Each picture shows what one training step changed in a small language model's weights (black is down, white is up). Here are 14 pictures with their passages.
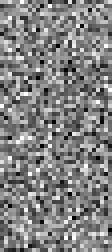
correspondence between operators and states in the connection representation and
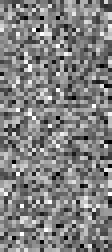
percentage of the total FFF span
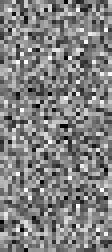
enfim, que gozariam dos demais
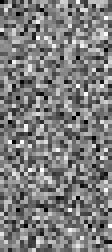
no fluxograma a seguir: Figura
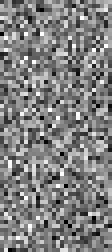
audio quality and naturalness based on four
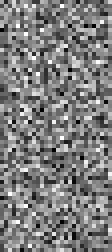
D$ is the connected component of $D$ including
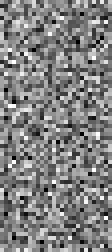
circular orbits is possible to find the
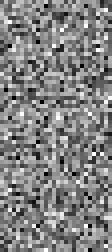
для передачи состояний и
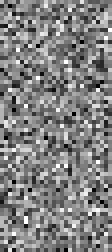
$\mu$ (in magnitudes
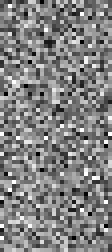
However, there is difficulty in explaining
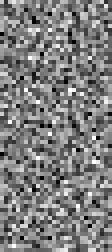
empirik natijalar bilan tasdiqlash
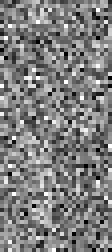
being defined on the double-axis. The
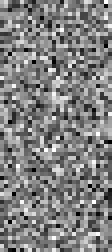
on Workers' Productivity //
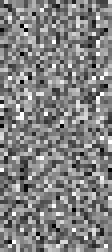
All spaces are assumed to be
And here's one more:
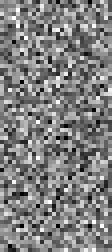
\begin{abstract} Deep imaging of the
